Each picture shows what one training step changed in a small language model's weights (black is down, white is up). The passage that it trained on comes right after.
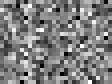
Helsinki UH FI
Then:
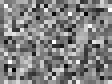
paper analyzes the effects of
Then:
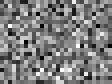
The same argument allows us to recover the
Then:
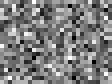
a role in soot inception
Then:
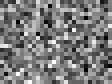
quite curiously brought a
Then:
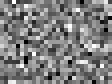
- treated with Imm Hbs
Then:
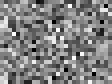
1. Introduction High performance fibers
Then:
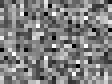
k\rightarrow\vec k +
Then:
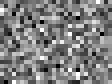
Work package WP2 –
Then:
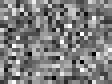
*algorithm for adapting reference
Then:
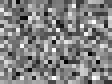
P. Pedri, L.
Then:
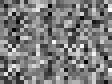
most of this work, we can treat
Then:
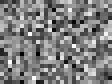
in place, and apparently,
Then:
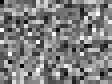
derived from the prompt, chat
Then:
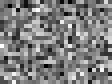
terms of the space-fixed
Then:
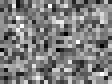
Could it have been positioned
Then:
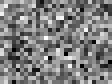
SNRs, the difference between SNR
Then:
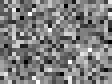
method. Table 2. The example of
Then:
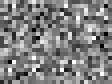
a long history and much enriched
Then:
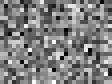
this result for the shift operator in
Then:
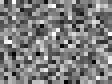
recrystallization, are
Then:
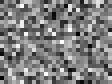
Δf_0 (initial
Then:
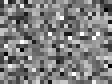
thus quite flat near the equilibrium
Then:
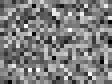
first step was to shadow an
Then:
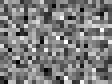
this form, the confining string
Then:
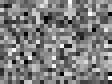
rest of the cells, since the
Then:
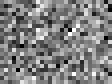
accuracy. Finally, we provide a test
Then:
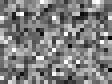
Matrices of inversions for
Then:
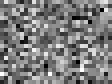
the condition \begin{equation}
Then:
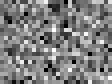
injective module to $\tau M$ maps
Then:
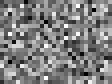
gives a way to compute values of
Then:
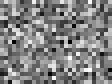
the population risk of the empirical risk
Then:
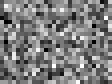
supervision**, oriented towards the
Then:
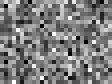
part II of Figure~10; notice
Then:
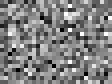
seeds of nyaval fruit.
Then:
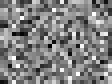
(2 μ l), from each forward
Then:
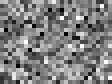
to Learn*. New
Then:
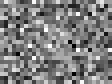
the British tend to
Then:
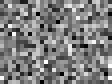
The idea is to maintain the
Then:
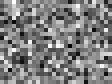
of the sources from the pointing
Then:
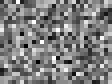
This information, combined with spatial and temporal
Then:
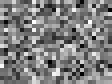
the following elementary identity can be sometimes
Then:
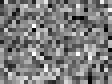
Then Observation 1 implies that
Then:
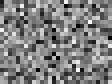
implemented. In our case, there is
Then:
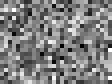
in Lemma~6 hold. Since the
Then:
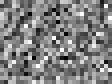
Organizer Participants
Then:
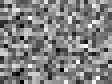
$n=2$ this was essentially
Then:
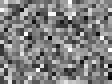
of palpable lesions,
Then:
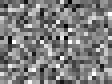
beyond the critical regime is typical for low
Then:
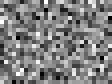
\left(\hat 1- \hat
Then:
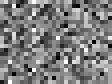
a more intuitive proof using spectral
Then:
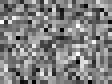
is \begin{equation}
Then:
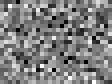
suspicion of infection,
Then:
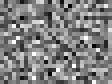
Diseases (ICD).
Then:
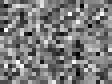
energy $E$ is small compared to
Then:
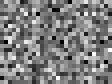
The image free targeting mainly arises because
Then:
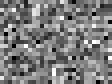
because the same effect is present if the
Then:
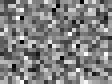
including the periodontium.
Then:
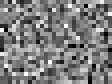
(2016) suggested that equity
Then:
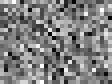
and compaction tests along with the results
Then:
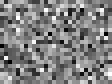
\centering \caption{Hilbert space
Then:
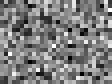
simultaneously. When the server was
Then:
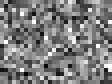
versions of the Monge problem and
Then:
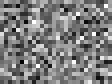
any more concrete conclusion from a comparison
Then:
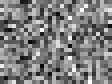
from an analysis of the European
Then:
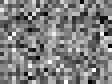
provide us a simple remedies,
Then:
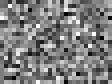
google (Shopify
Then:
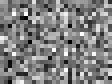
We know induced MPG is a
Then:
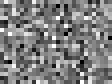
the laser pulse length [22]. The
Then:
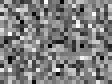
\end{equation*} By continuity,
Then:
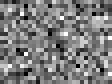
corresponding eigenvectors have the form
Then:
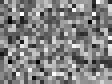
approach to the Toda lattice.
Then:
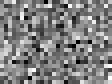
equilateral triangle. Pull out
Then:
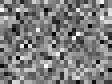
\cite{Sh}, Corollary
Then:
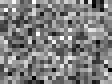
in solubility and in formation of
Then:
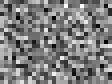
\hline \end{tabular}
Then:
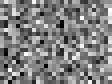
the long run. Failure
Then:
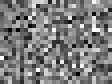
De Bernardis, F.,
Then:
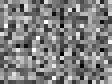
it was commonly believed that they
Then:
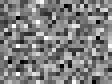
BALQSO fraction of
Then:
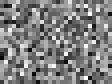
point of view of derived algebraic geometry,
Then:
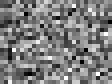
definition of $\Sigma_G$.
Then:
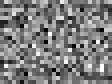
$F$, the functions $\widehat
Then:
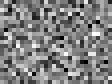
\in C$ and cyclic
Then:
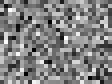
is more effective than traditional ways of
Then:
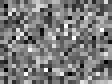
most responses, the interviewed
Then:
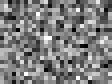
this list to catalog
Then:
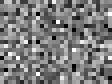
The remaining subvariety is easily
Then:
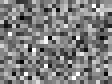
is an algorithm using work space polynomial in
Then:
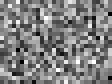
three of them meet in a vertex they
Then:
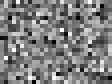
a $\varrho$-John domains
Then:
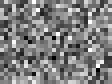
a lot more to that statistic
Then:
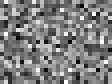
the familiar formula $\dim
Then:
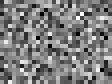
model is extended to a more general form
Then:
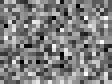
[4] are compared with simulated results
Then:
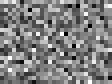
and data transfer or concurrent kernel
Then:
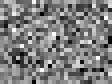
the Postdoc Matching Fund
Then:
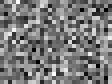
general stationary sequences with strongly negative memory the
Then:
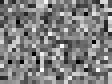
strictly positive entries. Then,
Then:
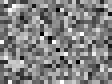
temperature for curing is reached,
